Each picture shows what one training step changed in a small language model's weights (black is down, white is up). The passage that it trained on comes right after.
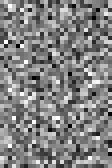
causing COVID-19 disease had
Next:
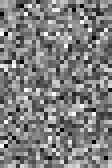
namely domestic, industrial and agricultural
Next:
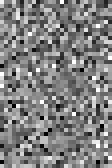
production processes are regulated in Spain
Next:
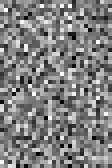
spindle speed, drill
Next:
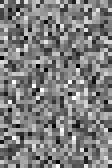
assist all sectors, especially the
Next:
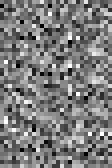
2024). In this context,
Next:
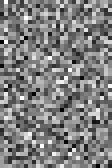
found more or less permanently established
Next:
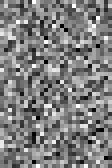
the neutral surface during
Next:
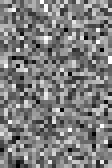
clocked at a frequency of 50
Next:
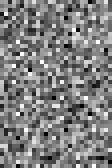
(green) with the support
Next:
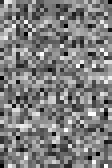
Doimukh) - which
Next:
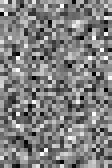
is very close to that of modern
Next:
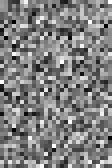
Sa'adu Zungur
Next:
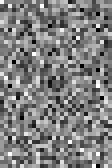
stations, and zones -
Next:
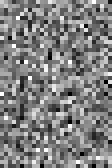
legs. In the control group,
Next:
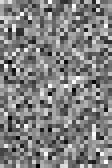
and tested for any leaks by
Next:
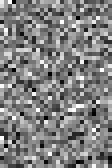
of three seconds before the next
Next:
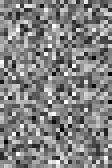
study area is influenced by
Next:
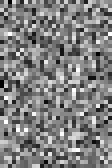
as needed and take(s) full
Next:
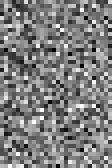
reconstructed based on further improved
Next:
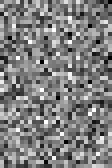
supervised the work. The authors
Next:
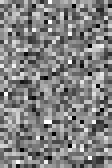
batches or scripts can
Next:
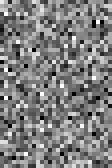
gamified in CPERI in
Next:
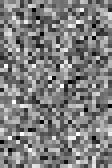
new components of the distributed tracing infrastructure
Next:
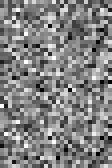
CONCLUSION Dental
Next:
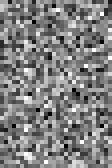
or old men and women, respectively.
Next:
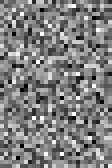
high-amplitude vibrations
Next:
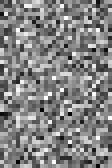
inclusive education with respect to
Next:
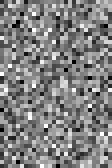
ten successive trials.
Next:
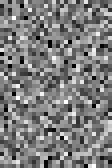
websites. The examined factors in
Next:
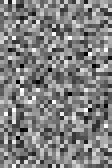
and cultural movement. Many
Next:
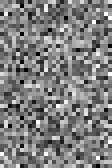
used was multiple linear regression analysis.
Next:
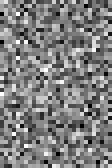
comprehensively used in decision making environment.
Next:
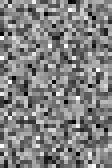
z_5) , where the
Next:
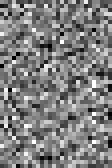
effort at the beginning of the
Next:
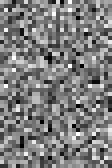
similar: the selected didactic
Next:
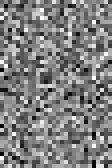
CG, and edited by
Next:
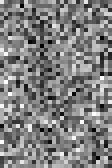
results of this analysis are presented in
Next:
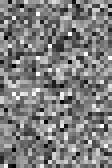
(DRG Instruments
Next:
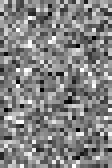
are some cases where a person's individual
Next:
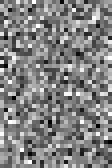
[11], the actual states of
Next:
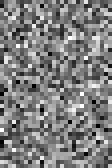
power of expression. Her
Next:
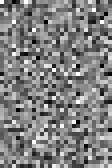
saturation effects in the
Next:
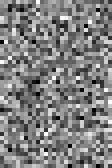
represents the first legally binding
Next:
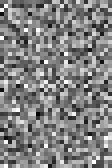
PageRank vector,
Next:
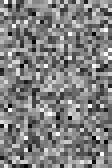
and tip of the loop is
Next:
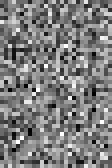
environmental changes. To preserve these unique
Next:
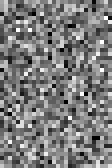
to get your students excited about the
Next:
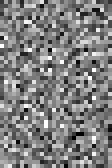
post-measures of each group
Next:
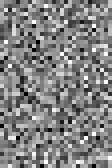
model perceives the school and the
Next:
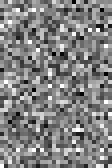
date (Cortés,
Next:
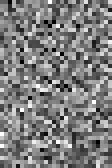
benchmark and parts of the
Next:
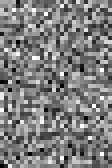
Press on behalf of The
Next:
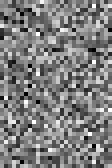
removed (Shine and
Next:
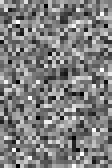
it took each of them to find
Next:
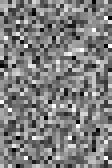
to reduce population growth rates, to develop
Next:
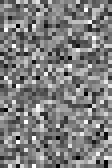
a visible revival from 2020 to
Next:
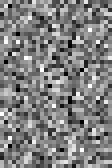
this relationship can be attributed to
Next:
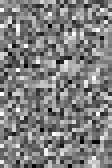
YVOs coming from different
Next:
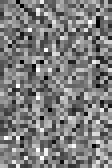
soft set (NSS). After the
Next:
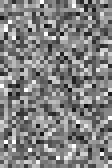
vegetation, terrestrial,
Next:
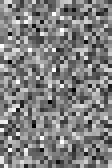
eyes and new energy to
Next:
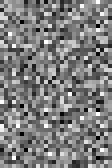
anode as an anionic complex
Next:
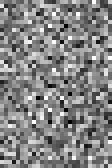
- Lactic acidosis -
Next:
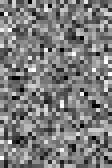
could not be applied. In the present
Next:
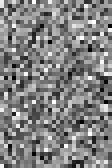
charts for this purpose have long been
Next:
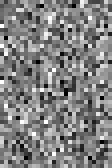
Intercultural Relations*,
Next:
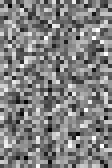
Inclusion criteria for the study were:
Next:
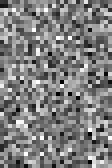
ω , lies in a frequency
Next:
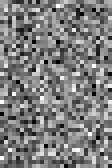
be set aside to form a
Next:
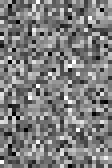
YOU now. Find your
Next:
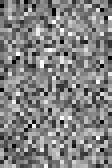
National Portrait Gallery
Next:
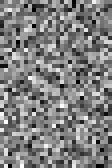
Firms should try to
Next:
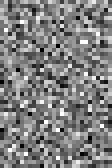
a mark of her continuing
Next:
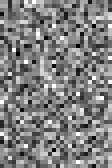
the teachers exhibited favorable character
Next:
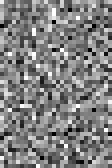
control of the diagnostic process and provide
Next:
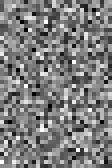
Leaf Juice and root
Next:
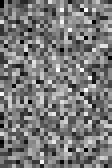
symmetric implicit
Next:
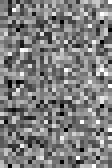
convolution of two objects having
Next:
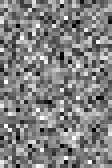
3% of the GDP
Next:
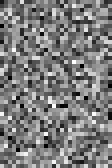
random shading at (8
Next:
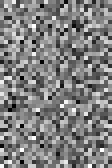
Beer's law limits.
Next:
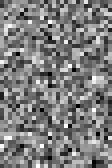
role of the teacher in the
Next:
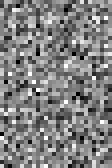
Ireland, Italy,
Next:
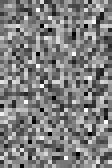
regression parameter), suggested by the
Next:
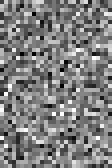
– the original image after the first
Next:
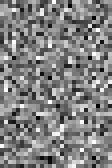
network of the KB level;
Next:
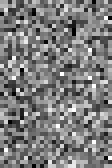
to perform finite element analysis.
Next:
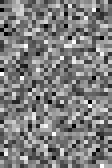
reduced case fatality rate in women
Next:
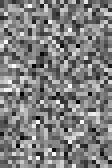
reduction of 12–13 passengers
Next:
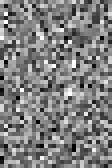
risks, IT in
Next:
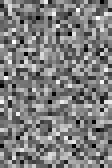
Producing Antibacterial
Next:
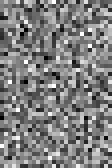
Two mitochondrial
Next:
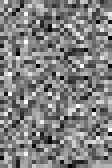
on the vegetative growth of
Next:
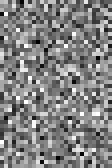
was treated with 10%
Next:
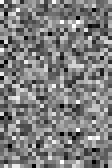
although some other States will likely follow
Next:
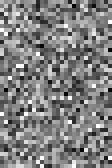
To RT 10days %
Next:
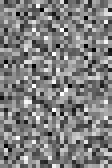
solving these differential equations
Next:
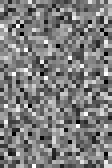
Tl(I), have also been
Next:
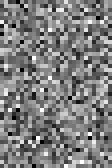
drug titration to achieve specific
